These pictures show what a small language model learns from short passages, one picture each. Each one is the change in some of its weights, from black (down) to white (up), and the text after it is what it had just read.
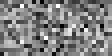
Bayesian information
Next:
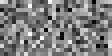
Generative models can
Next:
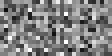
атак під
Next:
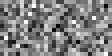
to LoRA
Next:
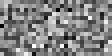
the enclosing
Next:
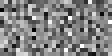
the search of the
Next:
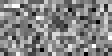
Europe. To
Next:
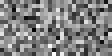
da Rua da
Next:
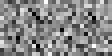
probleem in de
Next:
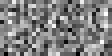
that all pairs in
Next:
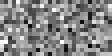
ب. منهج
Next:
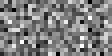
the wave function corresponding to
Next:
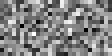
explains the
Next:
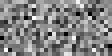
a outras datas
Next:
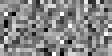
recursos para
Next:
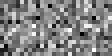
Physical review
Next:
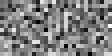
Navoiy asarlari
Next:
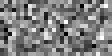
the lowest free energy
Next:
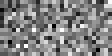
The corresponding energies for
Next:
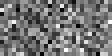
to achieve
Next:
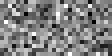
a deceptively
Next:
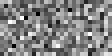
the congestion
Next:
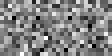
del contexto en que
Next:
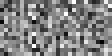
with the emerging
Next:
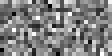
patterns, also
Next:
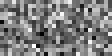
that it can be
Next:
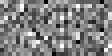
looking at
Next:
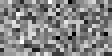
objects and
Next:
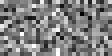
bilan birgalikdagi
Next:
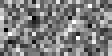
fait de la
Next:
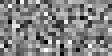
a static,
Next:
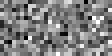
the Department of
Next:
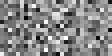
confini con lo
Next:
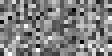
could be produced during
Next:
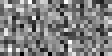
profiles of galaxies
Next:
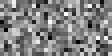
to describe the behavior
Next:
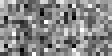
= jan,
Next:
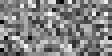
views could be
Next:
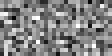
order $\alpha$, while
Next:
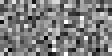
could potentially be
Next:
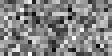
dois desafios
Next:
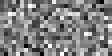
heavily on the
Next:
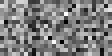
subsonic velocity
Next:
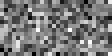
а камоли
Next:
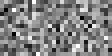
va maxsus
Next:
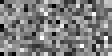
thus spiral
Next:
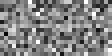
nature of the
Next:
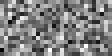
QW sample for all
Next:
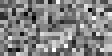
faqat sud
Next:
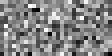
tangan MPR yang
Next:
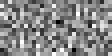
issues /
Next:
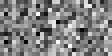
concerned about.
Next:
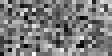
OSN &
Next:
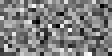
conjunction with
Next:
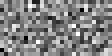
models developed by the
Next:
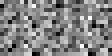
actividades realizadas en
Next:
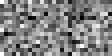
boshliqlari va
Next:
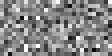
dengan pengolahan
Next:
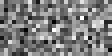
коммерции в
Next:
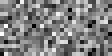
de integratie
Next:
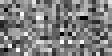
Os autores
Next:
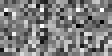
achieved with
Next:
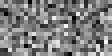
a sparse state
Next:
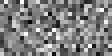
this problematic
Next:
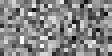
yet to be
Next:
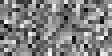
higher loss from the
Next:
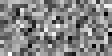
la vida.
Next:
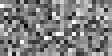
cubierto por
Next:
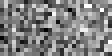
distinguishing between
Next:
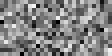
present result via the
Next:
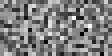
the CSD
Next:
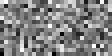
blue. We
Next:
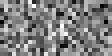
attention to the
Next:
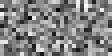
analysis, the place
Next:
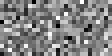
being small compared to
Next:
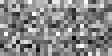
bank tizimida
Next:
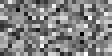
holes in the energy
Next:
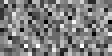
seus termos de
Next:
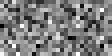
resolve these
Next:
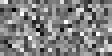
errors or
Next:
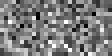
hilft das
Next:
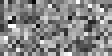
en cada caso
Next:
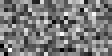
балета не
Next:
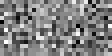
without (dashed)
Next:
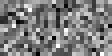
The intuitive
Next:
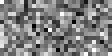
been known since
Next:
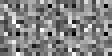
Physics, University of
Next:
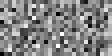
as those used to
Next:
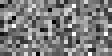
características do
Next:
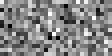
stress in rats
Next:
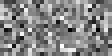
in stark contrast
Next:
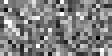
\rangle} {\bf
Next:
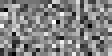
effective duration
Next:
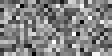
su contribución a
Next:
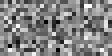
capabilities have
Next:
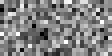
part of matter is
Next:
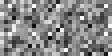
de las comunidades
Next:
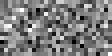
light curve. We
